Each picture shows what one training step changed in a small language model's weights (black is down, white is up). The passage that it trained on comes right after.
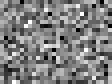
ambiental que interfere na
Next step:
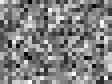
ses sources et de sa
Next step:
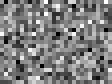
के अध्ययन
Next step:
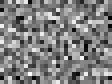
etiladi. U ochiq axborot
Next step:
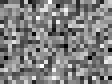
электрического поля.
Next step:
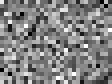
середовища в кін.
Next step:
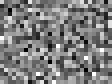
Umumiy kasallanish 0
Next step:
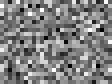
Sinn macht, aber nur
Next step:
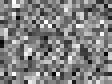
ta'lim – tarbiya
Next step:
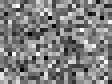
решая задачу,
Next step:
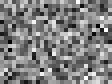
no es la causa efectiva de
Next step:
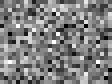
X (FRX) da
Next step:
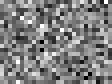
Revista Vozes, e
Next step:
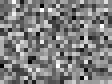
yang maknanya tidak
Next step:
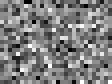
устанавливается набор
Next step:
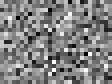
Para que o método de
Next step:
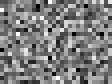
reduse” și este elaborat
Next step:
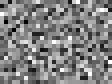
serão apresentados os conceitos
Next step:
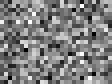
School No. 1
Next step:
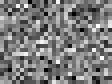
испытывающий эти
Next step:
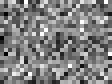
del estado Carabobo se
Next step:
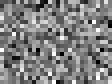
свою вагу весною
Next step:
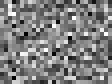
einer Bergbaulandschaft
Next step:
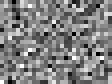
Springer VS.
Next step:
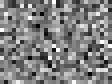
ўртасида ўзаро
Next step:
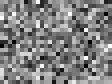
diferentes métodos de tratamento,
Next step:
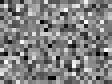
XAMPP tools
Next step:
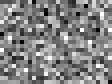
чтения» начальных
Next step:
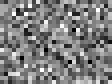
e intensa, ocupa
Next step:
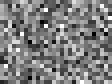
Em seguida, basta
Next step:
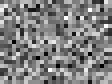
Al respecto, se formulan las
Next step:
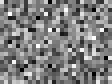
эффективности программ,
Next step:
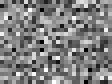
Atmosphäre entnommen
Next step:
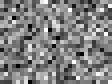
Os espaços abertos apresentam
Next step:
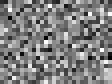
bestuurslid van het
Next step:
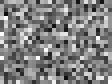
и быстроты по
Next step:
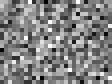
Apesar dos avanços
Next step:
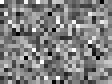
останніх років в
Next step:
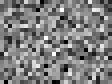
не враховують
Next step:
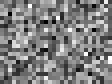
тартибини амалга
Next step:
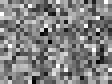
el mejor y más completo estudio
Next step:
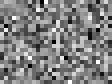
Sciences, associate Professor of the
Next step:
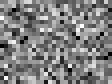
comercialização e distribuição
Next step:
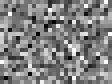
not be universally applicable
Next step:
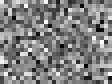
Bereich dürftig
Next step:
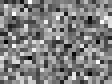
ecossistemas colaborativos e
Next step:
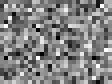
это гигантский
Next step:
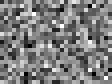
in the complex treatment of
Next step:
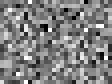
Dr. Ochoa al
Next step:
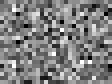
um indicador para o ácido
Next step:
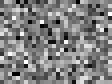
Lacoste, P.
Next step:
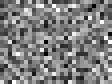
traduceri, ceea ce
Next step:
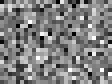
Savchenko, V.
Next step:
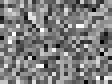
в состоянии насыщения
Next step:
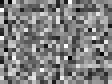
ويُحدد في
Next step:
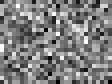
том, что одним из
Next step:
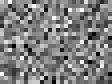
corelație semnificativă
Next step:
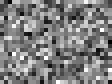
кишига Агентлик
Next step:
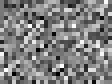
j) de la Constitución de
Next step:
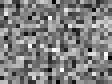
не мислили життя
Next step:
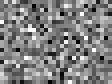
metodológicas del positivismo,
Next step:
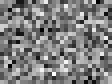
tuzuklari” da yangi tashkil
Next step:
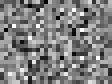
нового блока
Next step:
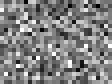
va ruhiy holati ham hal
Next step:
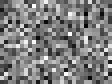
Procedo a aplicar una
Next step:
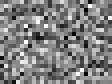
o‘zining bukilgan
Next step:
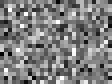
denominado equidade.
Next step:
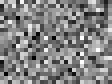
kegiatan para peserta
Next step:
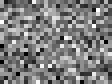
організації страхування на
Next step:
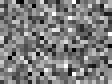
banknotalar siqib
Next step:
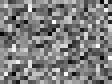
as an attempt to
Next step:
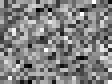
na oferta de serviços
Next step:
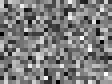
чистую душу как
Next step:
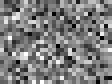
хорижий ташриф
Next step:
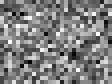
ошибок. Цвета
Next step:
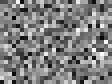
(escribe la
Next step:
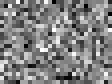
Al spoedig na het
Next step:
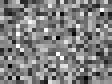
atuando inclusive nas correções
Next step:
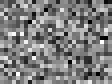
las cuales afectaron
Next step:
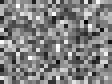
том, что среди
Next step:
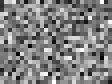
gelijk is aan $hQ
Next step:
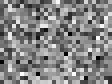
образования, науки и
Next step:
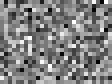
mumkin. Marginallik
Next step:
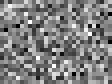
da TV Justiça*.
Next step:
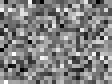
издания - один раз
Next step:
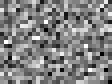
dasturi ko'rsatilgan.
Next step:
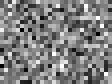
serviços da cidade.
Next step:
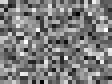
from each division, and
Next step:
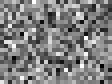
dalam penelitian ini meliputi
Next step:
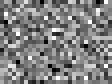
cual pasa a denominarse
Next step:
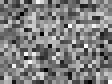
считается наиболее
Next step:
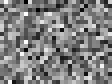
asoslangan bo‘lishi zarur.
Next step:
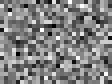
endorsement does not
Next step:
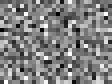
academias e escolas
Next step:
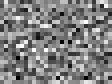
interviews were analyzed
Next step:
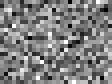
технологий в учебный
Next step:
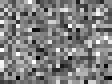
Республикаси Биринчи
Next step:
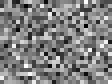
de conhecimentos e
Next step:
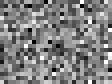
інклюзивної компетентності
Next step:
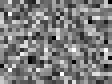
trapeciya maydanı
